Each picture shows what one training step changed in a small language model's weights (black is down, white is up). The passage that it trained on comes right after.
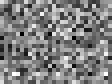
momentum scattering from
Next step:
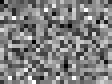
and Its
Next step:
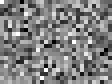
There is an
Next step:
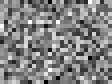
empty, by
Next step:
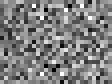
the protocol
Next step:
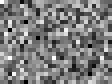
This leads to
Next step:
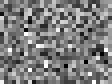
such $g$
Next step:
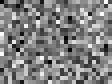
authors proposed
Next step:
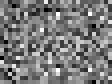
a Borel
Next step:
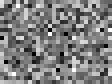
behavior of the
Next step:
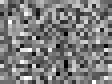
By using Lemma
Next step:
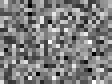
be written as
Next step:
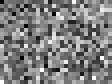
define the starting
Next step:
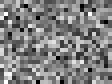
we know, the
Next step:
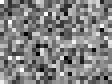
The simulation results
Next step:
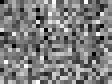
e PID
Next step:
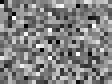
wavefunction shown on
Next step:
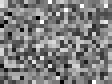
we use a
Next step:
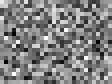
dependence of
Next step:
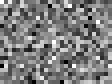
of the interfaces
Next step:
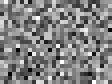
was proved.
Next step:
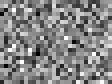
uma maior
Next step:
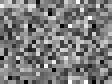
the approximating
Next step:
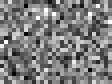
knowing the
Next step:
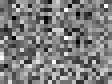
confront the
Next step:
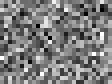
For other relations,
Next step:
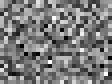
indicates the
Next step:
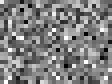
Here, the
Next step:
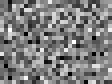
todo seu
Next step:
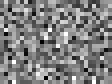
with boundary on
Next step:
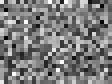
bijection from
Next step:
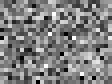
of the photon
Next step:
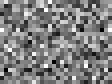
boundary matrices:
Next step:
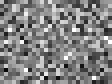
de date
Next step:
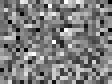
endowed with
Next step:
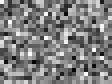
The theory of
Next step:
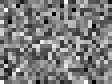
again almost linear
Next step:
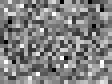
az angol
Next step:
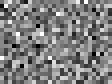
GaAs quantum
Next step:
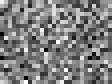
spans a
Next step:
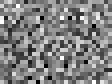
an increased effective
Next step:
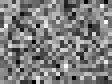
and only if,
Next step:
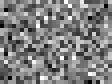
it evolves
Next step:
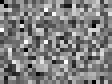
In quantum field
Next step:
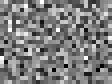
Zürich und
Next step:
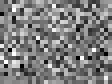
à região
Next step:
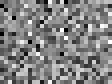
o campo
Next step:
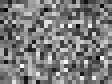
the waveform
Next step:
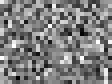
efficiency and numerical
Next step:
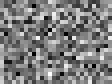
of this paper we
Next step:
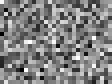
los docentes
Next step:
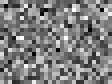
dataset, the
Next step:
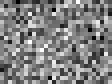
rescaled by
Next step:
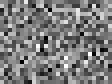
other eigenvalue
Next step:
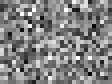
we turn to the
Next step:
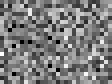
are locally
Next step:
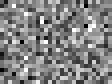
dentro de
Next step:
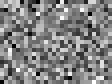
panels describe
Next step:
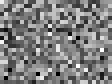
studies use the
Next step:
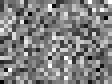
humides -
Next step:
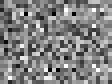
a smoother
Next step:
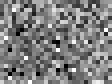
et al.,
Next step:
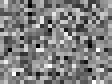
begin write "
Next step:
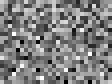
states. This
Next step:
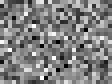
SV part in
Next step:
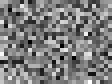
it is also proved
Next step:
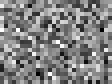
defined as:
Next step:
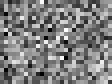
a universal
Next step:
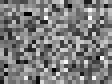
the training
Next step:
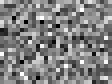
we reproduce
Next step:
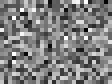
from Saint
